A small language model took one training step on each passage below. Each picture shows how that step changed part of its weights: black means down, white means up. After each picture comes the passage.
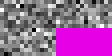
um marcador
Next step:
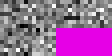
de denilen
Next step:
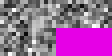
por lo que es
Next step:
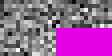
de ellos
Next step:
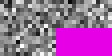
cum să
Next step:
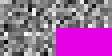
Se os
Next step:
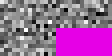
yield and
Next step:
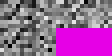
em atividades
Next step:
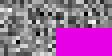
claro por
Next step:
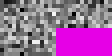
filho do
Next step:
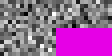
рангли ва
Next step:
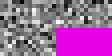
da wird
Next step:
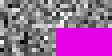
la zone
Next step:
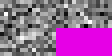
on grain
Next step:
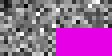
emociones de
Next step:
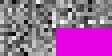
que somos
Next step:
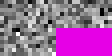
0 hasta
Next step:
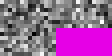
may pay
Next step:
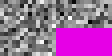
abertos ao
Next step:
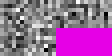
con el fin de
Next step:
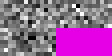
Fator 4,
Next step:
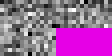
et fonde
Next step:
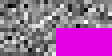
del mundo
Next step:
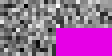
sobre la cultura
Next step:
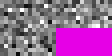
sociales y
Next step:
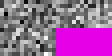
parte să
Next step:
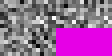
de Capital
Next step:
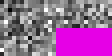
dan ruang
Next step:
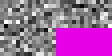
mL de
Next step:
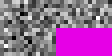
о чём
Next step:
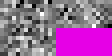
y productiva
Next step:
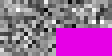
trends and
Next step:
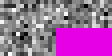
importante que o
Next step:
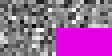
a formação dos
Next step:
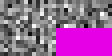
de R&D
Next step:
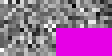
wür haben
